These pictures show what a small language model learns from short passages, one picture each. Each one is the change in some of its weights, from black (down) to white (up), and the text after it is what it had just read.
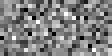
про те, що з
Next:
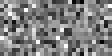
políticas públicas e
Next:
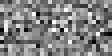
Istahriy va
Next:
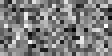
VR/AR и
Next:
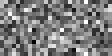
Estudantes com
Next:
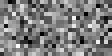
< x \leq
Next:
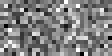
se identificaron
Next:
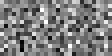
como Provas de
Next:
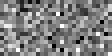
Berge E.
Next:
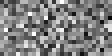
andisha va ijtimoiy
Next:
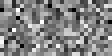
ко сну.
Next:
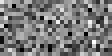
que no existe
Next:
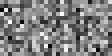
ve ikinci bir
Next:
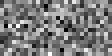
mediante Modelos
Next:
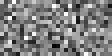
die Direktoren
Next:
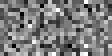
ва амалий
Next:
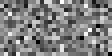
system of activity
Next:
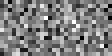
Big Data
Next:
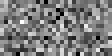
[Social Sciences
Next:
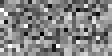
Xu, S.
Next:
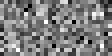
Besak masuk
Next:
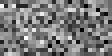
ularning kasbiy
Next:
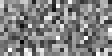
цифрового продукту
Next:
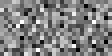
ou ovos,
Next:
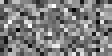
до Ангреного
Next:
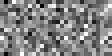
от n броя
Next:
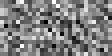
expressão em
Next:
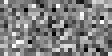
muammo juda
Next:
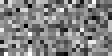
un paradigma o
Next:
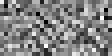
va ichki
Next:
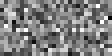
política, el
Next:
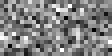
necessidades dos estudantes.
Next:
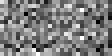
novo modelo de
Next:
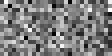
global patterns
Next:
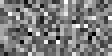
учун муҳим
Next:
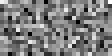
deste terrível
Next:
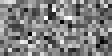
Rio Grande do
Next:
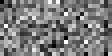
adabiy estetikasi
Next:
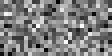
— Interessant
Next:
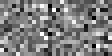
Daten ist
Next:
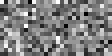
blijkt dat
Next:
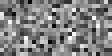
memberi hasil
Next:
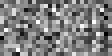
What Did
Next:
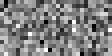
bu yerda,
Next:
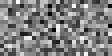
yaitu anggota
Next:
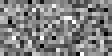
Textura -
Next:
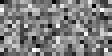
des clients
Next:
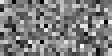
forêt, une
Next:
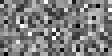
dass weit über
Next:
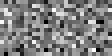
organismo. No
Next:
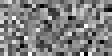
ser caracterizada
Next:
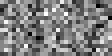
of curricular
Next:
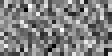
by William
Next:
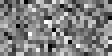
and wealth
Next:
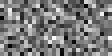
муҳим ва
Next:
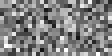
repite para cada
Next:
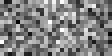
inferior de la
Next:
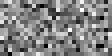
ser bem maior que a
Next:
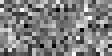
cuestionar los
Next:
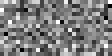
adalah pemberian
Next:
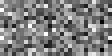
Disponível em
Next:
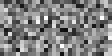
davrda, bir
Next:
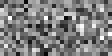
to achieve
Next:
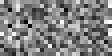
expresión morfológica
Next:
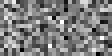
direction of the
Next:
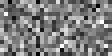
extracted from
